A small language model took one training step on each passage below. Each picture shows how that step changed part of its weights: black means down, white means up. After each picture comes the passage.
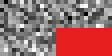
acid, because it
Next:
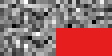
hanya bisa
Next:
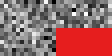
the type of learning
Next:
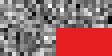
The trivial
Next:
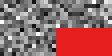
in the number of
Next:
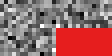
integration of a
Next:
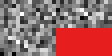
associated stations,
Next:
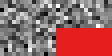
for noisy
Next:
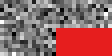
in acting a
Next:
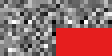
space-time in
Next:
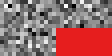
study and development of
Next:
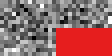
de incidencia
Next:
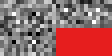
conscience relative
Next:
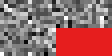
by the presentation
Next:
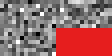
\quad \nu
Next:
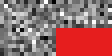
the value for
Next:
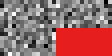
distribution breaks local
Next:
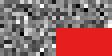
a fim de
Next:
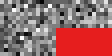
let us suppose
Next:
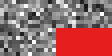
simple linear regression.
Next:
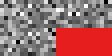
them accountable for
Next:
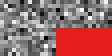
and protection, the
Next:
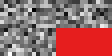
that in the sustainable
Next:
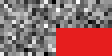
the W and Z
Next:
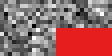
mass at the
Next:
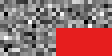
vectors in ${\rm
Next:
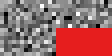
conversion recorded
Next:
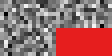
phase transitions and
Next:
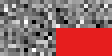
OGC Open
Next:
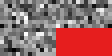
a representative value
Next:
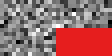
established practices ensures
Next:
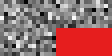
statistical behavior of
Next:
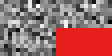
even commercial factors.
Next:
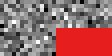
generated by sender
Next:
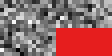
for centrality selection in
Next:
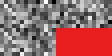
the absence of
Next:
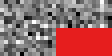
had different wear
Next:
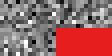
obtain two sets of
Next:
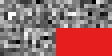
Note the difference of
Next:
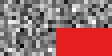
water shows an
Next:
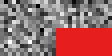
г, и
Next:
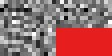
por turnos más
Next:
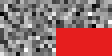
Global Study
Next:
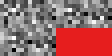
are often referred to
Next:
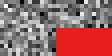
and personalized
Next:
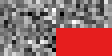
kompleks va
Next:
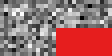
increase with decreasing
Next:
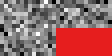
the vast
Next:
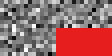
matrix that does not
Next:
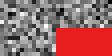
to make cities
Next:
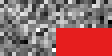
emphasize the positive
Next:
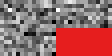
of colonic
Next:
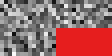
any particle as a
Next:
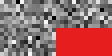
be conducted to evaluate
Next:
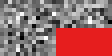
with global average temperature
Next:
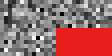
constant vectors.
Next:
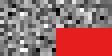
to violate
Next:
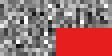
No projeto de
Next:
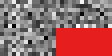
simplified models
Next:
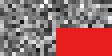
Sugar consumption
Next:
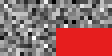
the spectral bias
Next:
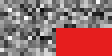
RMs, in
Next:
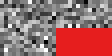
activities can be
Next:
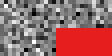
the strategy -
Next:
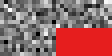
of the atoms when
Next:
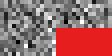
pression peut
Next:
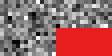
uchun ana
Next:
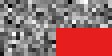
there were a total
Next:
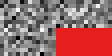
spreads, the
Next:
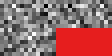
Poyon va
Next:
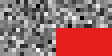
coated with
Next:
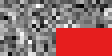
. The SAR
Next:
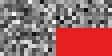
como territorio
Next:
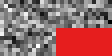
and other effects of
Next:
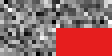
of this method
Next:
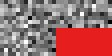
than other two methods
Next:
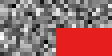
proposed convolutional
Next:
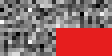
in mind that
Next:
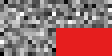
with this kind of
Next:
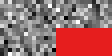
The relaxed
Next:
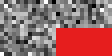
the usage of the
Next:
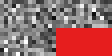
are given for two
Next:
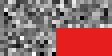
transport yoki
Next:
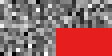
In some sense,
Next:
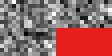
з часом
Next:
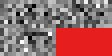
deemed a
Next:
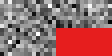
The baseline period
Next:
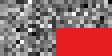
taken into account.
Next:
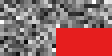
in the numerical solutions
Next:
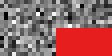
energy ecosystem structure
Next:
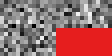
based on & &
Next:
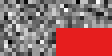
smooth and flat.
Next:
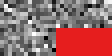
by the reduction of
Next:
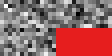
and one between
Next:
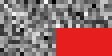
the properties of a
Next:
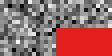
com destaque
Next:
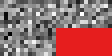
resonant structures
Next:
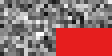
a means for
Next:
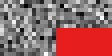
HPA and
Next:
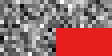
bi se posade
